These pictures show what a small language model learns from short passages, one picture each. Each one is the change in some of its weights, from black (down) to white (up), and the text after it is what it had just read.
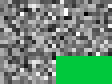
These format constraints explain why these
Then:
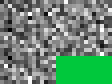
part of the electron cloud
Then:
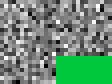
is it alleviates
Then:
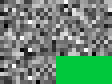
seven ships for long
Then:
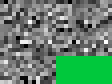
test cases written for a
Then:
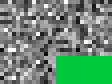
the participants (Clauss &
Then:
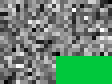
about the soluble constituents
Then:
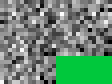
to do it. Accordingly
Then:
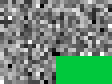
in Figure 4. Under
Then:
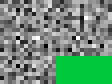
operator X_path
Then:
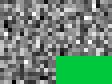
participants included in the study.
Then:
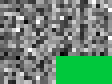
sources of vitamins
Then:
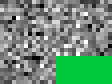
and stirred well.
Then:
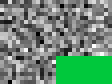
and sales performance of small and
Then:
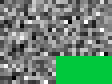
technological advancement and standardised
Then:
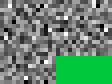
within Medical Big
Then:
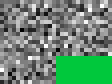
grasslands may be more
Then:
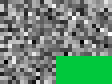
name, strength, and
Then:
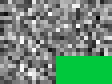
the right questions at the right
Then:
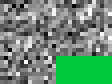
SBI LIFE
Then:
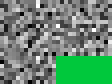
increase in brake thermal efficiency
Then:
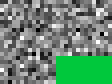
has to be applied for best
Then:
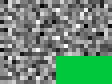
effectively and for a long time
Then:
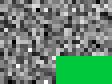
plays a role in reaction balance
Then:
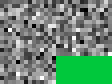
moves downward and material
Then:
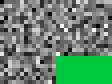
distribution in equality, while
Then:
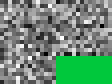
problem of fading is
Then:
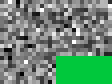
adherence, medications,
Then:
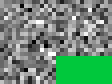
seawalls with and
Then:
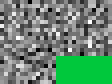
can reflect the actual condition of
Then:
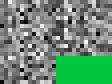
in the stockpiles
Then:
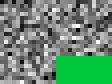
key to achieving an optimal treatment
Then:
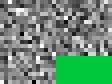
quite different compared to bulk
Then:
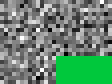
to transform education and enhance its
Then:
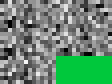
detection latency, clock
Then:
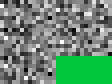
function of only matrix properties and
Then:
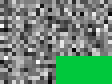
study are available on request
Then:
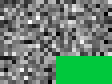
federal structure of government,
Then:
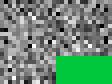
is a mainstay of
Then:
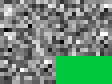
neonatology to
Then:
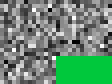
Biomaterials: State of
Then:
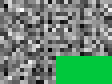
of various sources of information including
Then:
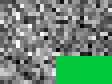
for infectious
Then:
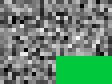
including both sexes. Based
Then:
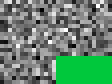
the WO₃ thin
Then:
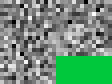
Spleen 40x
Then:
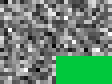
not only the storage and display
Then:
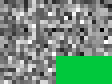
Discussion As the power sector
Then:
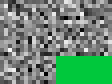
network ABSTRACT Since
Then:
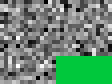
Material for Research Paper
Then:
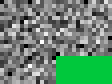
personnel and a robust public relations
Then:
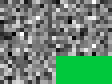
public authorities, labour market
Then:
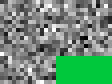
ROI to form the extracted
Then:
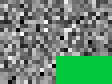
automation in their practice
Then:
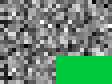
on admission and a low
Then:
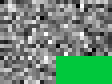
the interviewer was fluent
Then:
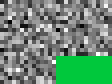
of learning, reflection and
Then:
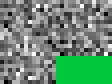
available from the corresponding author on
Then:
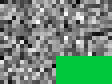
practical classes for airline service
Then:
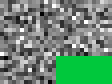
cause-brand fit,
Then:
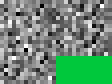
those that are in line with
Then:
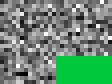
contemporary work involves two
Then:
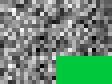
to this we can say
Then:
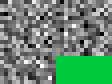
revolutionary year and the
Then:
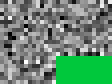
in order to facilitate efficient
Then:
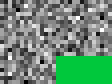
in force-molted
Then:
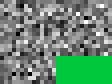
primary reasons to modify higher
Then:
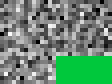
(Couch et al.,
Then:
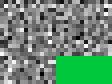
Critical Nodes No
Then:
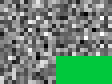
change some equitable color class
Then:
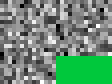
to the market trend and
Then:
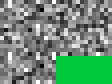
serving both as the
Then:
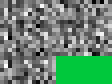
S19. HMBC
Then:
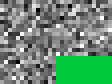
they might be related to several
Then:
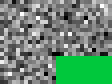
maturity is an extremely
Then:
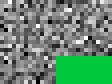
forcing only one culture
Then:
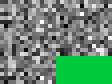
on bacterial abscesses in
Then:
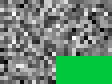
to rated wind, see
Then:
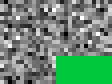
which NMSC occurred in
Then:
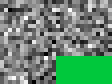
since it is accepted Community
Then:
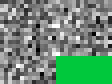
software. Figure 8.
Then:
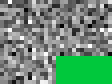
height represents the depth of the
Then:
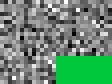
of oxidising powers of
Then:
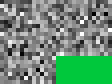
precise recognition by learning in the
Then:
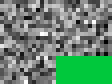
shifts, especially for
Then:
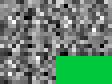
macroremains content in the
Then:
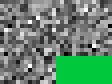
therapeutic response varies significantly among
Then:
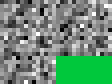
Atacama Desert
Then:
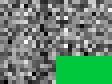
in the collagen level was
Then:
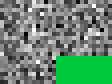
Table 6 above shows the summary
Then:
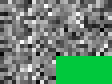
the youth dialogue said it
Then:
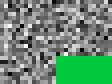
ball is drawn",
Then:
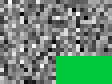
secure backing up of data
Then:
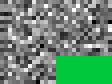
the participants who are not working
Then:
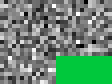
follow the book's theory
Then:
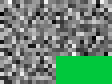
sites, and these sites should
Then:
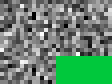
low mole fractions,
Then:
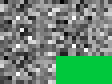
CHAPTER FIVE
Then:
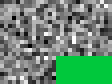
paramount importance since it
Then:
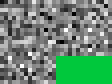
terms and the related CRA
